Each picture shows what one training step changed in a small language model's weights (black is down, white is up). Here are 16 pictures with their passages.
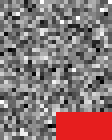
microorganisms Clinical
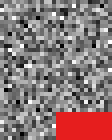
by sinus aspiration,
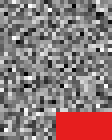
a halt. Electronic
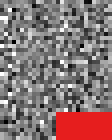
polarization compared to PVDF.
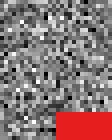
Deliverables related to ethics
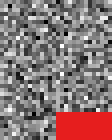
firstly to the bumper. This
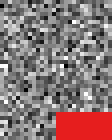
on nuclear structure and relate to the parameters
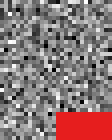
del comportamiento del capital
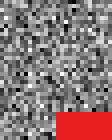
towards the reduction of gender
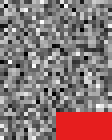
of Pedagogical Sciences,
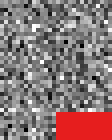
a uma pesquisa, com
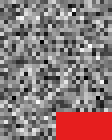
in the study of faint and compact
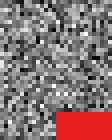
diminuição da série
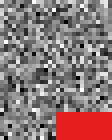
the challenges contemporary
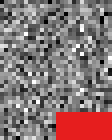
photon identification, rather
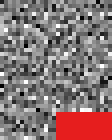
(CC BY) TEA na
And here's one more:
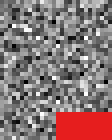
ELODIE appears to
